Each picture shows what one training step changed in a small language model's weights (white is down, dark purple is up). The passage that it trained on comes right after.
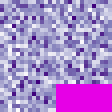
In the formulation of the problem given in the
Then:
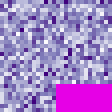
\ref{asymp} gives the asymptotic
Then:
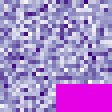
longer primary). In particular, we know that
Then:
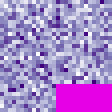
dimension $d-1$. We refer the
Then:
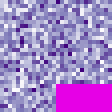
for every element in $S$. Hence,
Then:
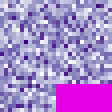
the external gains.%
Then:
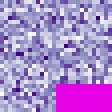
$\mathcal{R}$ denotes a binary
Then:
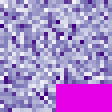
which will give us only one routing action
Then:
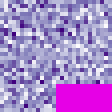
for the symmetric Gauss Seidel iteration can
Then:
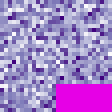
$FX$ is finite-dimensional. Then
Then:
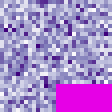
a {\em hypercover} if the natural
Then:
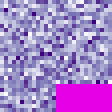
2). Then an Eulerian poset has
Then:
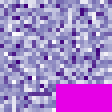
seems to be little loss in working
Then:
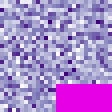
($= 1$ if railway link
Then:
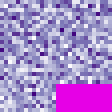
one as $N\to\infty$.
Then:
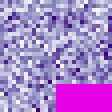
$\scrL$ is a
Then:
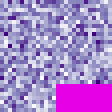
$x$-direction and passing through the
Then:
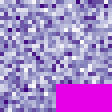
viewpoint naturally motivates a projected
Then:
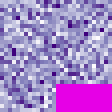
then have $$\wbar(\lambda)\ =\
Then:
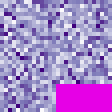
that it allows one to investigate the full
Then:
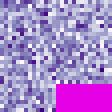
случаях. $(c)$
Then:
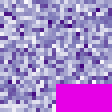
that we can extend the hyperbolic metric of
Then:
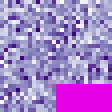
$\Gamma$ starting at $v$ and
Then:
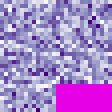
Poisson structure matrix is defined as the block diagonal
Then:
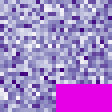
generated by elements of degree $\leq
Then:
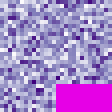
the case $n=1$. Note that
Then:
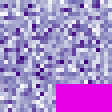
К популярным
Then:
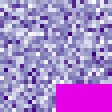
runs for each instance because they have random
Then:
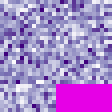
between complex analytic manifolds, $A$ a
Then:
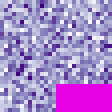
A calculation gives \begin{align}
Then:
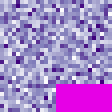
satisfies a multilinear identity of degree
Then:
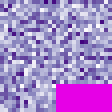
\paramDailyWorking -
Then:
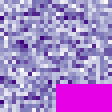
at the $\ell$th sensor
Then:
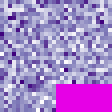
$p=\infty$ also.
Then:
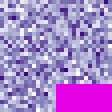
the $d$ vectors as rows, and
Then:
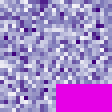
to fix: there might be edges between
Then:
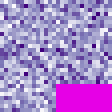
We show that reductive linear algebraic groups over
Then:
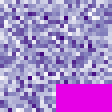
large volumes of data at a rate
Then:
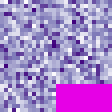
from Example 33.15 of
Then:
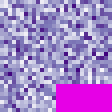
probability to sample $k$ points with
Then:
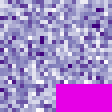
of the probability density using the master equation
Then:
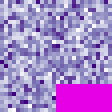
$\bar x_i <\bar
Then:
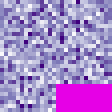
le premier minimum de son
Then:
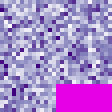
V_G$ and $\gamma =
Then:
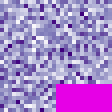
When $f\colon M \to
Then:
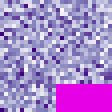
when there exists an edge $e$ that
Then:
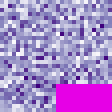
the form (\ref{eqn2}) and
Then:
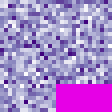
the usual variational formulation. To illustrate, the
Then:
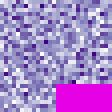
may consider the restrictions of the forms
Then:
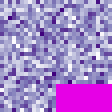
$\leaf(T)$ be the
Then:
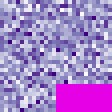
on this disk have average probability of capture
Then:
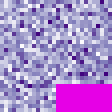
as follows: We fix a smooth affine
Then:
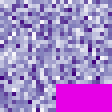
can be easily estimated in a data-driven
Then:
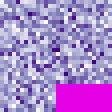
all solutions. \end{center}
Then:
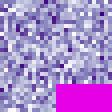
\begin{align} \Bigl|
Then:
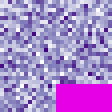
of type $(a,b)$, is equivalent
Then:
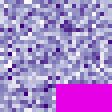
Theorem}. In that proof we used only the
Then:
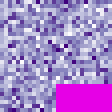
$\lambda=4$. The same construction can
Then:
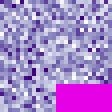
Shallow Water Analytic Solutions
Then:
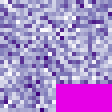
operators in $\Hi$ converging strongly
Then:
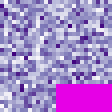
Heyde theorem for two independent random variables
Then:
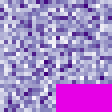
in the manufacturing process or
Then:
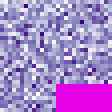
where $X_i$ is the algebraic
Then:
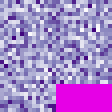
$\T_K$ decides on these
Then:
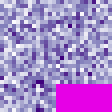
mapping class group ${\cal M}_S$
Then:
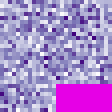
of an $r$-blade in
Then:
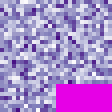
infinity or not, the multilink
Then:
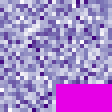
Here \[ \gamma(g\times
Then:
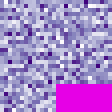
каждого $j$
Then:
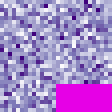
linear combinations of the ensemble members in
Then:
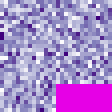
``splitting object'' which immediately
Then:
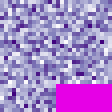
shown that the hive model is well
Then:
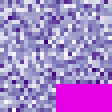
$\gam_k$ is a section of
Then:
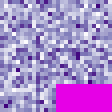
in ${\CC [\ggam ]\otimes
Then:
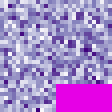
the bottom left and then follow the line to
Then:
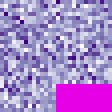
be the corresponding graph. From Proposition
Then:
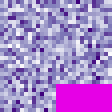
$K$ may be determined by selecting
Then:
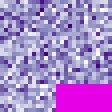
to be NP-complete to
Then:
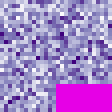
a translation in $t$ of
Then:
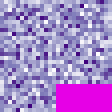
differencing. For this task, the
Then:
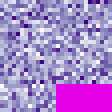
is nothing else than the reduced
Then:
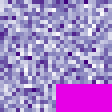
of $SO(3)$)}. The eigenvalues
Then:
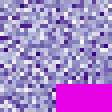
and to obtain interesting results such as the equality
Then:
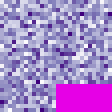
what we must do is choose once and for
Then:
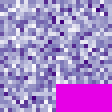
\Z/ 6 \Z$. We describe
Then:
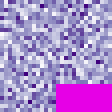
такого же
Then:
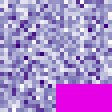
the group $\bG_\fD$
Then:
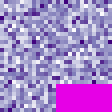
attain the maximum. The the
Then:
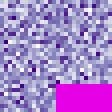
the boundary point $\infty$ as
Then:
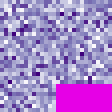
semifield with addition corresponding to taking
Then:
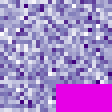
Corresponding author: Lucia
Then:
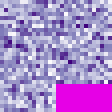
trivial. } \sa { The set
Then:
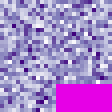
group $F_p^\times
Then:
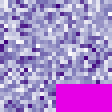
for variable $\kappa(\x)$ and variable
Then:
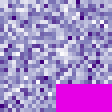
the identity matrix for large $z$; the
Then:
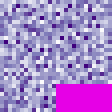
equivariant statistic with finite second-order
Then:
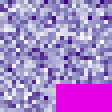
\ref{th21} presents that it
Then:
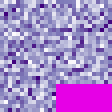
denote the vector space of cochains
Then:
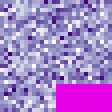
\partial_0 \gamma e$ with
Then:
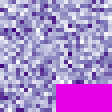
(2H)$ representing families for which $
